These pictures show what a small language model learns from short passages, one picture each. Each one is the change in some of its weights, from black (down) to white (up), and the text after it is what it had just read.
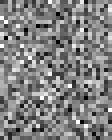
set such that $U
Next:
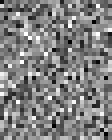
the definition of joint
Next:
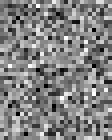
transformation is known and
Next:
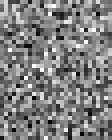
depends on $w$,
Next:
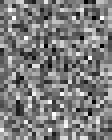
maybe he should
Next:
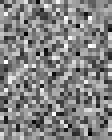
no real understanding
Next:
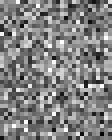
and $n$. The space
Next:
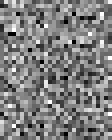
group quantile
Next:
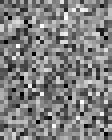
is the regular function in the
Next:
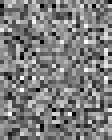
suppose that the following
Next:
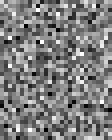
p < \infty$; see
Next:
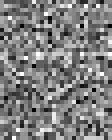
as the ``Krein
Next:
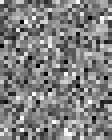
of a tubular
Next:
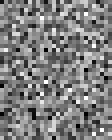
gives as in the proof of
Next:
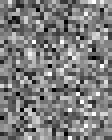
property one may prove that the
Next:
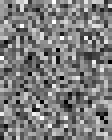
in this section a complete
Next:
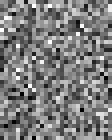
the number parameters in the
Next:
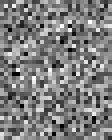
is defined by \[
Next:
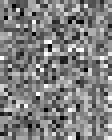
$Q\in \partial
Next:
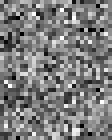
Let $R$ denote the
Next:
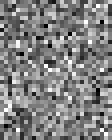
the Rosati
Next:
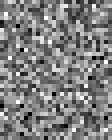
$A$ be a
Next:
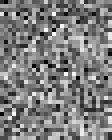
of characteristic zero,
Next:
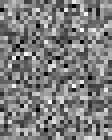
\right\} $ is the
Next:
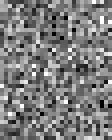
that $\pk m$
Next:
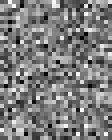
of parahoric
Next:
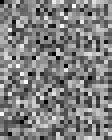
\subsection{The general
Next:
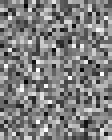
form of series with
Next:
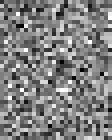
Most new
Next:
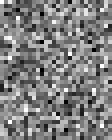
a way that the junction
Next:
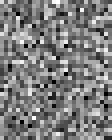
results in hand, the construction
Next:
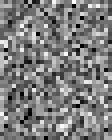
be a linkage in
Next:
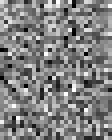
other two claims
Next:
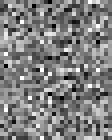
and shows that it depends
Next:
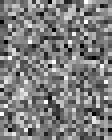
geometric argument we
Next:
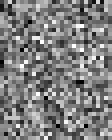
obtain $x|f
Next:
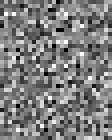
\dots, n$, be
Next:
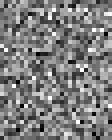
$t$ such that
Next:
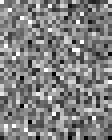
$G$. It is well
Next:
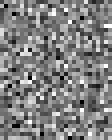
} \end{definition}
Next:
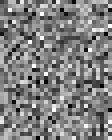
${\mathcal G}$ has the
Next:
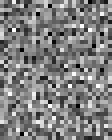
$. \item If $
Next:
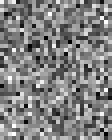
the set of scalar
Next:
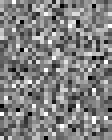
$G$ is a
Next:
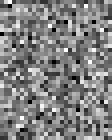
collocation points,
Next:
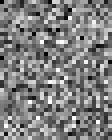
increases, they are
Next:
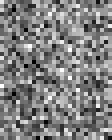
and the applied
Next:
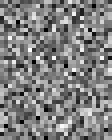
be an enumeration of
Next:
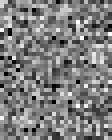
hand, CSE,
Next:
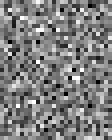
\pf It is
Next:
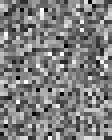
an initial distribution
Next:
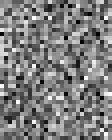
the unit disc
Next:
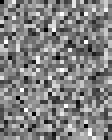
process explicitly, and
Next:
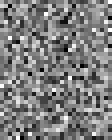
Another approach
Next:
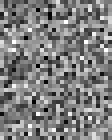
contained in the set of
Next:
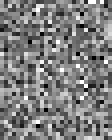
$$ where $0\leq
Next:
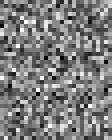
0$, is called the
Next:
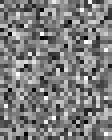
another puncture
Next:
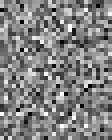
Then $Z$ is a
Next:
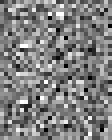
\int_{X \times
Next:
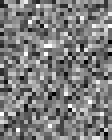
the right Cayley
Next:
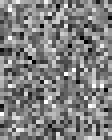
P_i$ the type
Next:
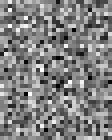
\begin{proposition} Let
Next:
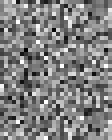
its branch and
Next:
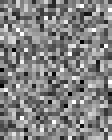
fourth-order factor
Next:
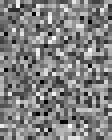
\end{align*} where
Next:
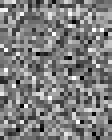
$c$ such that
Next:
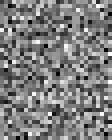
of the Sullivan
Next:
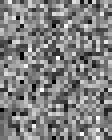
give different results when we
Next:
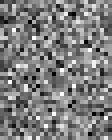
$\theta$ is full
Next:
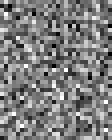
closed under cocones.
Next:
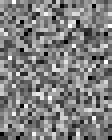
$G$ be a finite
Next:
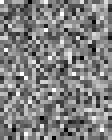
we can apply Lemma
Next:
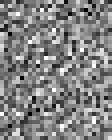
which is a multiple of
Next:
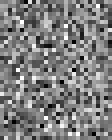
encoded by the
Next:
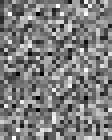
as above such that $$
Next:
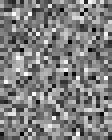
of dimension $7$ is
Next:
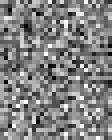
simple Moufang
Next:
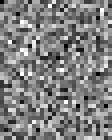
of two conditions holds, then
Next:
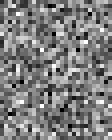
homotopy groups.
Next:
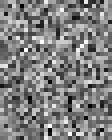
for $v\in
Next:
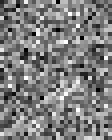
control, and optimize the
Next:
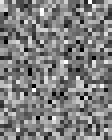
an $A\ot
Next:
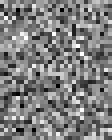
of hyperbolic
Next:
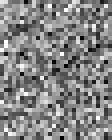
directed graphs.
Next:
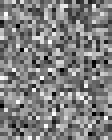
$A$ is called a
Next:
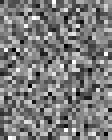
of two convenient
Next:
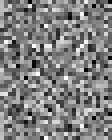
for some suitable
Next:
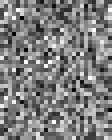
tests. This
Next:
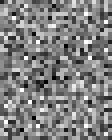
minimal with respect to
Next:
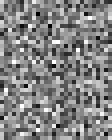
class of distributions having
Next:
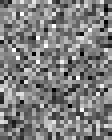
theories. The manifold
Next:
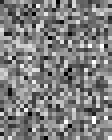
paper is adaptive
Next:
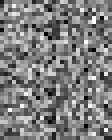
of index at most two
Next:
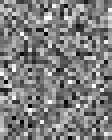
and block complexity in
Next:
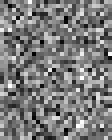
that the applicability of
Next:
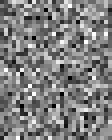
must be planar
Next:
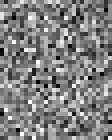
H$, which we denote by
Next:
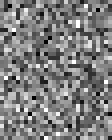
convenient vector spaces
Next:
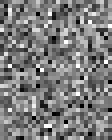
\in C$$ \noindent
